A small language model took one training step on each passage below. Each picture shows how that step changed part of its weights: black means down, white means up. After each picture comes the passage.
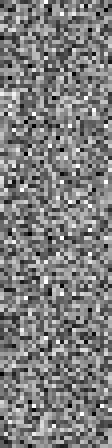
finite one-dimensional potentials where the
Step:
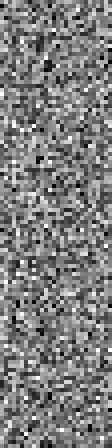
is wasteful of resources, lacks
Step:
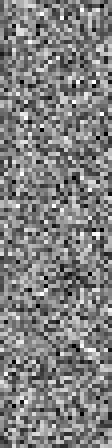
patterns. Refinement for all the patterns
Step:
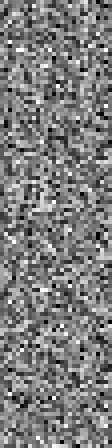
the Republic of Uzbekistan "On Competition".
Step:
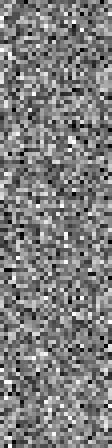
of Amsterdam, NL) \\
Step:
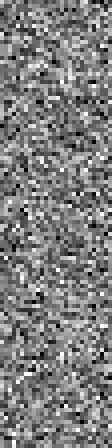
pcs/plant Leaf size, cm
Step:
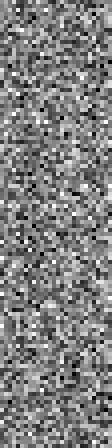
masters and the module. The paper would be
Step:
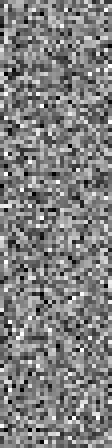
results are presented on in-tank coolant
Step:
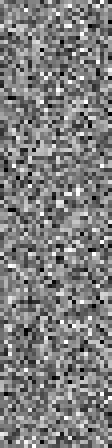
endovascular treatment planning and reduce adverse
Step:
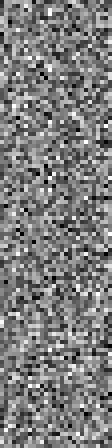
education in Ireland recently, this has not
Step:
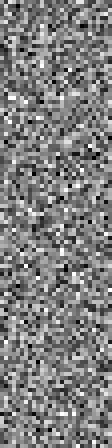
to the corporate entity, in any
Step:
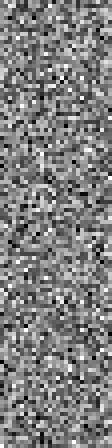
of the non-metallic fraction.
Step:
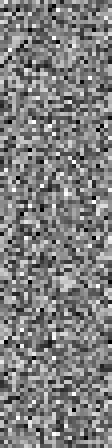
other time in literature. In this clinical
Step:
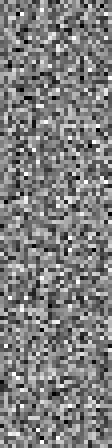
and think critically to solve it, applying knowledge
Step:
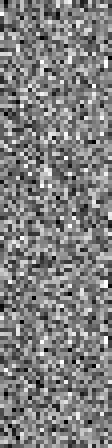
it is unlikely that the reverse
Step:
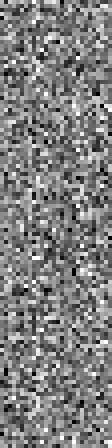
following: $$\mathbf{C} =
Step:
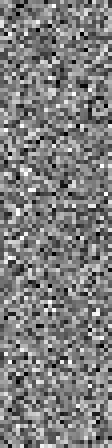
Year after year has passed. One
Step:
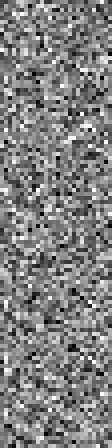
were not clustered according to the
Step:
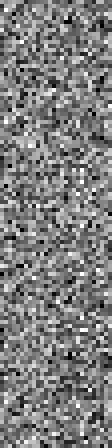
used to protect member's privacy. The
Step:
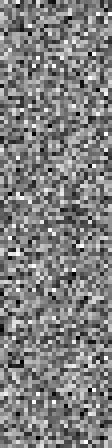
local context, assets and stakeholder needs.
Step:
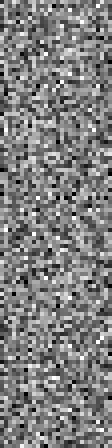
independent variable on the dependent variable. Based on this
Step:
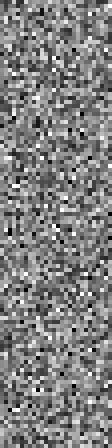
critical field of the Dirac equations by up
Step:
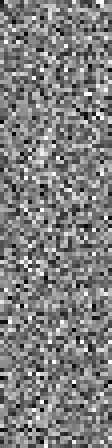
a linear optical array, as shown in Fig.
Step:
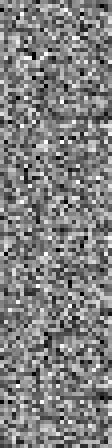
topic or problem); - understanding (understanding
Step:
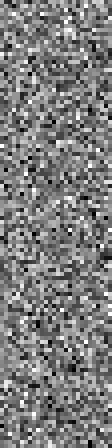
research project, "The Role of Culture
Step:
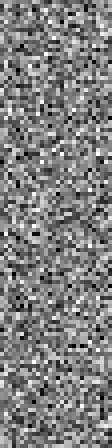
speech from public domain, hearings,
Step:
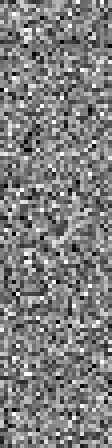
on soft tissue and bone fractional
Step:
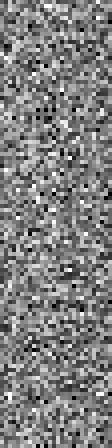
observed AH treated group as compared to control
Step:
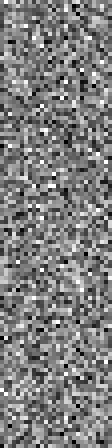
for 1000 h under 1 sun illumination
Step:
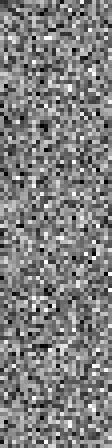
of equation (\ref{11}) into equation
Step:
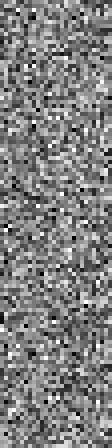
simulations and in our data application we observed that this
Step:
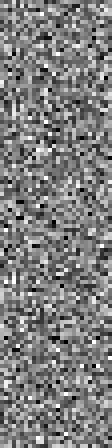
is about `benefiting` the least
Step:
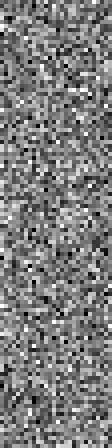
analyses with alternative cutoffs of 20 and 40
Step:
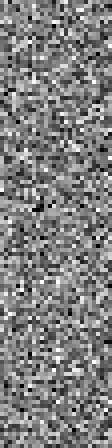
progress of students in the learning process. Evaluation
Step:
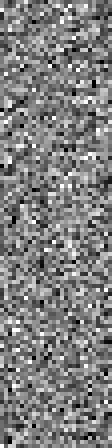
America\\ $^{64}$ Joint Institute for
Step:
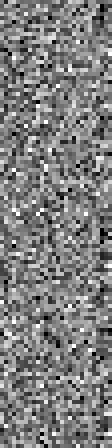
in your product(s)?'' The quality
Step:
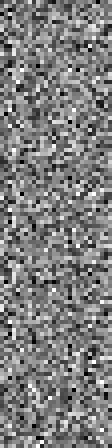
Hansen, Kevin J
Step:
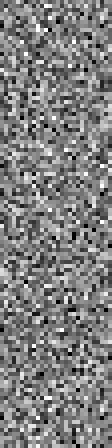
\cite{ENSDF}, including
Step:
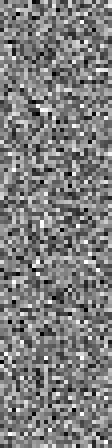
biopsies, is the best procedure to
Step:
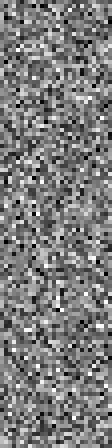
(ECCI, Fig. S6c
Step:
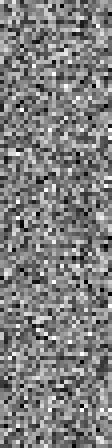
DGP 2 (bottom two). The horizontal black
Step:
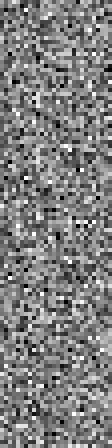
These ratios are sensitive probes for the
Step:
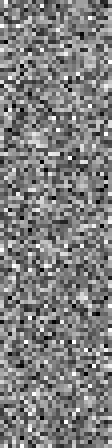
increase. The Spanish CDIs,
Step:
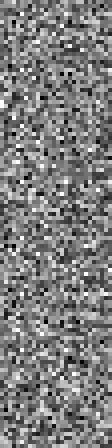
and group discussion process, closely combined with the use
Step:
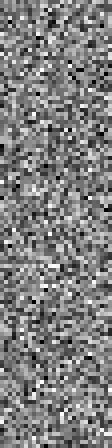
months to identify the repository or storage solutions where
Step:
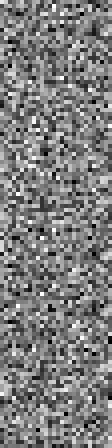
where authentication methods should provide security
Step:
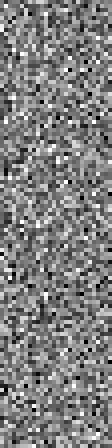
file to generate the bootlader
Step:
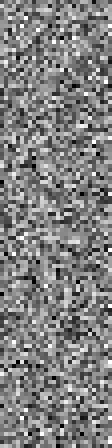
highest velocities move quickly to lower heights
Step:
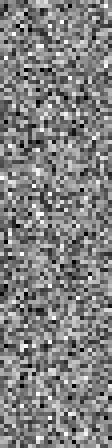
unpublished records and results of the
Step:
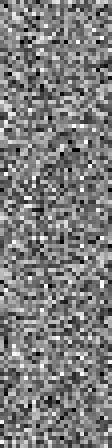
Conclusions The study concluded the taste,
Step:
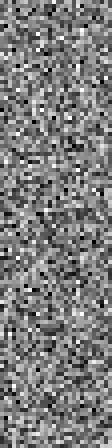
Type of Error Frequency of
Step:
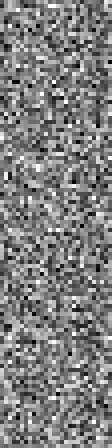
buffers from the USBL grid
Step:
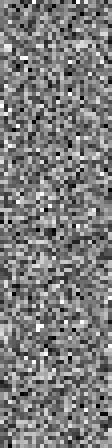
of Exercise on Pulse Rate
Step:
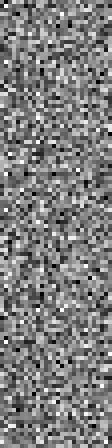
like little paragraphs on their own
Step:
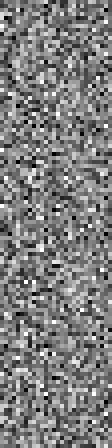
loops are three-dimensional rings with radius
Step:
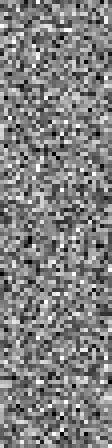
prompts diagnostic pitfalls.
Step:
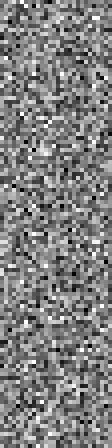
liquid properties such as viscosity, density,
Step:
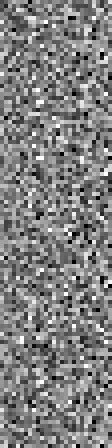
\lim_{c \to \infty}
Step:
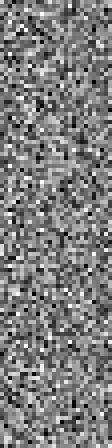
Improved Nuclear Site characterisation
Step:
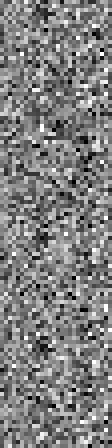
$\vert \sin \theta\vert $ is
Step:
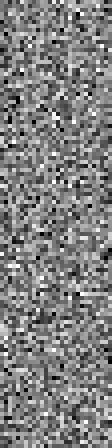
Medical practice and medical product are separated by
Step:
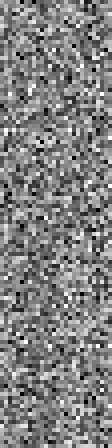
coefficients for an interacting particle system. We extend
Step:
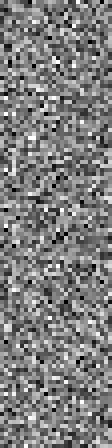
cases is illustrated by the ME parameters.
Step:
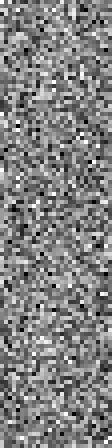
the doctoral thesis. 2)
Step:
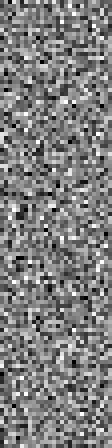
includes large offsets and their rapid time evolution
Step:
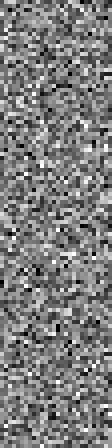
theories to address, as we do here, the
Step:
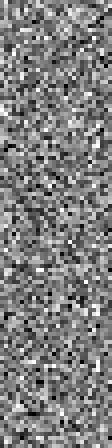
is invisible. Established domains
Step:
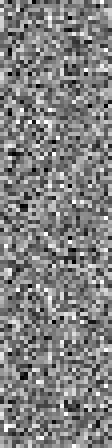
Zaritsky et al. 1989,
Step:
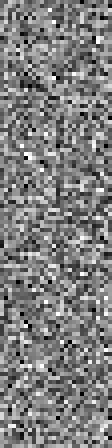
located further out from the star, and two families
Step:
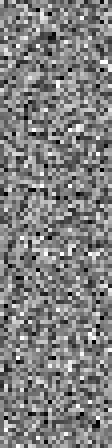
overall polarization of each peak. (d)
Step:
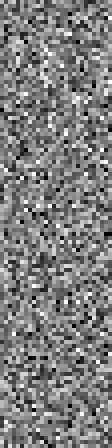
(33), an expansion of the scalar mass
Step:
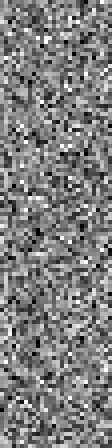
Code for Thought registered in
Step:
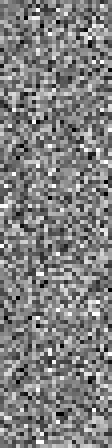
a best fit index of $-1.68
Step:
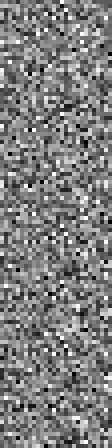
processing food-processing industry food supply supply chain
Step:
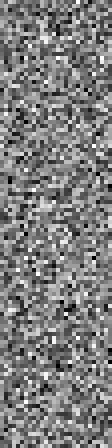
to experiment. For lower symmetry, however, the
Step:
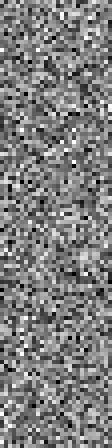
allowing infusions of amino acids and
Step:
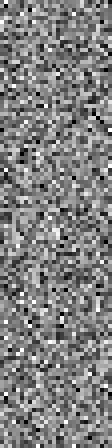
an underestimated amplitude compared with the
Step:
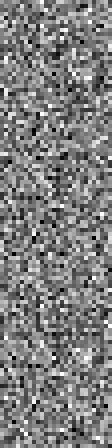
fees regularly. This scheme helps them to
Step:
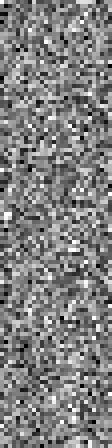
site coordinator BONO CANNON
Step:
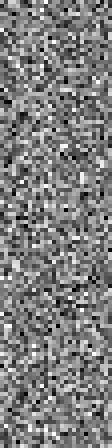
QGMs with controllable properties.
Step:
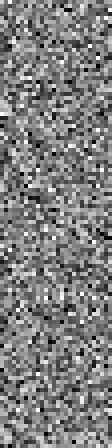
obtained from a Floquet branch analysis
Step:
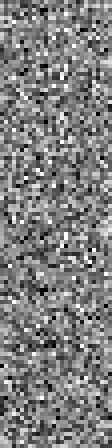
recall basic properties of fuzzy length
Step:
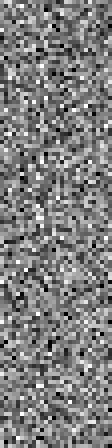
we propose a clustering-based variable grouping scheme
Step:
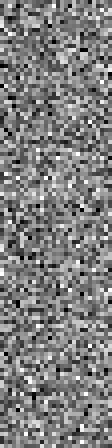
assessed, and vaginal cytology
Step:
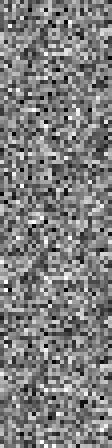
Another study where human evaluation technique have been successfully applied
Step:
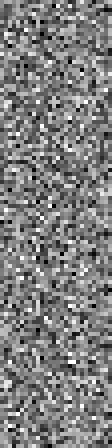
NSC (Poland); FCT
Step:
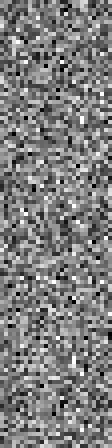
We show, using Monte-Carlo
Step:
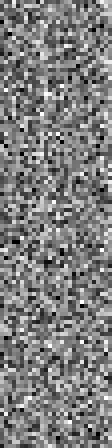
the business to enhance its profitability, but
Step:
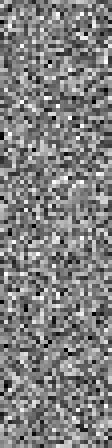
Present paper investigates the proper damping system
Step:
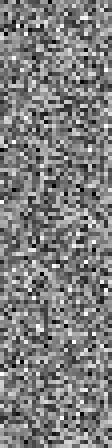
system that is accessible, fair and sensitive to the
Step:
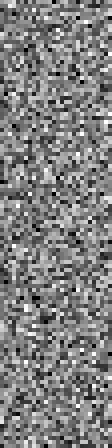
the serial interface. Actual applications will not
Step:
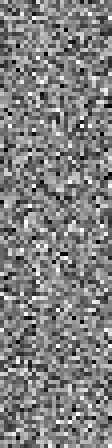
concept of energy works even in financial markets as well
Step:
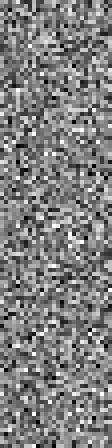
process. As most system processes are written in
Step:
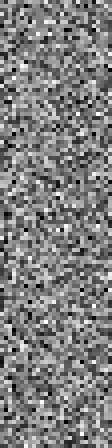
Si melting temperature and by the intrinsic
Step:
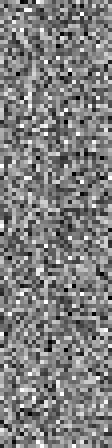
feedback gain k_1 tends to a negative
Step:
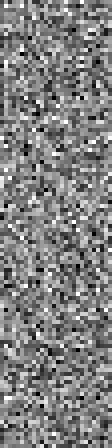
deliverable - Web based collaboration on the
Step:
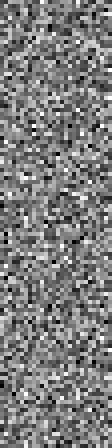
to ensure the truth of the research results and make
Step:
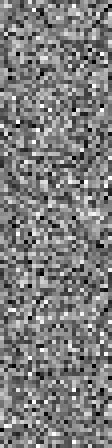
as well. \begin{figure}[!t]
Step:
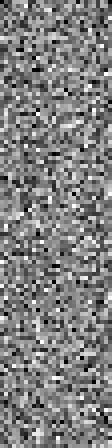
indicate that two or more steps take place. It
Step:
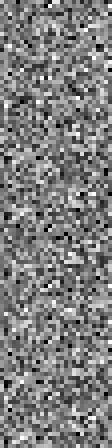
Erin Bayne, and
